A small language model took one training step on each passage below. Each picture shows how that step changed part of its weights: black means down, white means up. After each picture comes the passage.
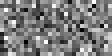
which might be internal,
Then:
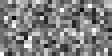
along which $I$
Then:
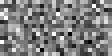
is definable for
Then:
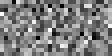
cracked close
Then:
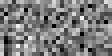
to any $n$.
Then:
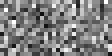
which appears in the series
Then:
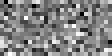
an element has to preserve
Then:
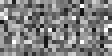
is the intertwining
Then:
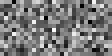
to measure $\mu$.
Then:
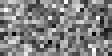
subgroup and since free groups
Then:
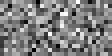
X \rightarrow Y$
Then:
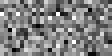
cit.\ for
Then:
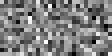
these, first suppose that
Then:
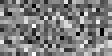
can't find a
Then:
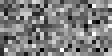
a branched cover
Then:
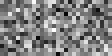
% \marginnote{
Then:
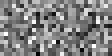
for $S =
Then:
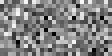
on the domain. The
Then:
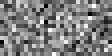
start with a definition that
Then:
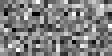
a sequence $S=\{
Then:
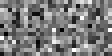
the first paper he established
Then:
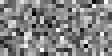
that there is a universal
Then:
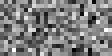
all $d \in
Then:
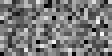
following result completely determines those
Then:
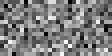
defined as: \be
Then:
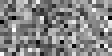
obtained from the affine one
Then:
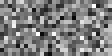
showing that we do indeed
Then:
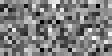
is {\it uniformly asymptotically
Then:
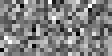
This concludes the proof
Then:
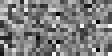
1 are called {\em
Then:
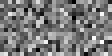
same question, each
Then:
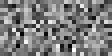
theorem we need the following
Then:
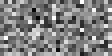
particular, the component
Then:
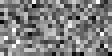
Classification of hyperpolar and
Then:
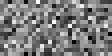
reducible. We
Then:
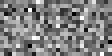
index function $h$
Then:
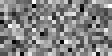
(i) of
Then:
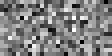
a Lundquist
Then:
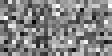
has as vertices the components
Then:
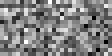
if it is the fundamental
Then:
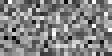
The rare event probability
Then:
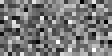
of our algorithm.
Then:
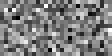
a non-commutative probability
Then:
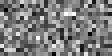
a series forest
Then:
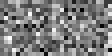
critical lines, namely line
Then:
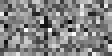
form a basis for the
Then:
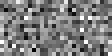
$$ Their names
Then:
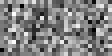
the Witten's potential
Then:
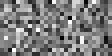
faces. Given a measurable
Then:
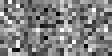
shapes, and
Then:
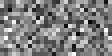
4$, and the second
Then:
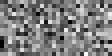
use a randomized
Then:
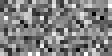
For small sample size
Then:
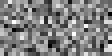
interpolation matrices from above:
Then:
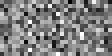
f_* \circ D
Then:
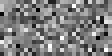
numbers for pair colorings
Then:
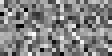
of maps}th section
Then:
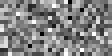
flow and is thus
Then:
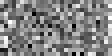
that is concentrated near
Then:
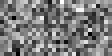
obtained by local projections of
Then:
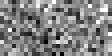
favors (for
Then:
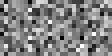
Let $\mu \in
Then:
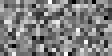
constructed as follows: we
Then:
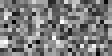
Some extra structure is
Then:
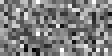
on $M$; let
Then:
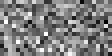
by elementary methods.
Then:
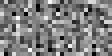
s \rceil$
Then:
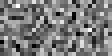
number of special cases the
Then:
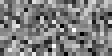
of $x,$ and
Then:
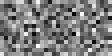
therefore isomorphic to an open
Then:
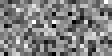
and $z \in
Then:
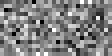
the discovery of
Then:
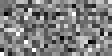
$ with a smooth boundary
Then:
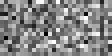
We say that a variety
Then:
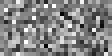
have the same levels.
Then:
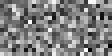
$\in \left[
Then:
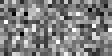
exits the system after
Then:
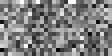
as follows. The
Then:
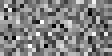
that $\tau_v
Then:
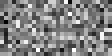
hyper-parameter maximum
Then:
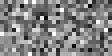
the length of the
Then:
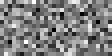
by the NSF grant
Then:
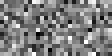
of $\left(
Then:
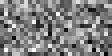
so that we are reduced
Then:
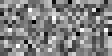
surrounds the stability
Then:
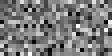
additional property that the
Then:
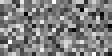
$Q$ to control
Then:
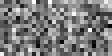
and the other one
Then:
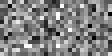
homogeneous Dirac equation
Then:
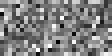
structure with finite volume,
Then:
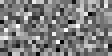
of a bornological
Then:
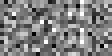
discuss the decomposition of essentially
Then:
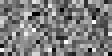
0)$ a centered Gaussian
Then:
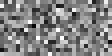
diagonal, it is known
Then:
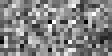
Combining Eqs.
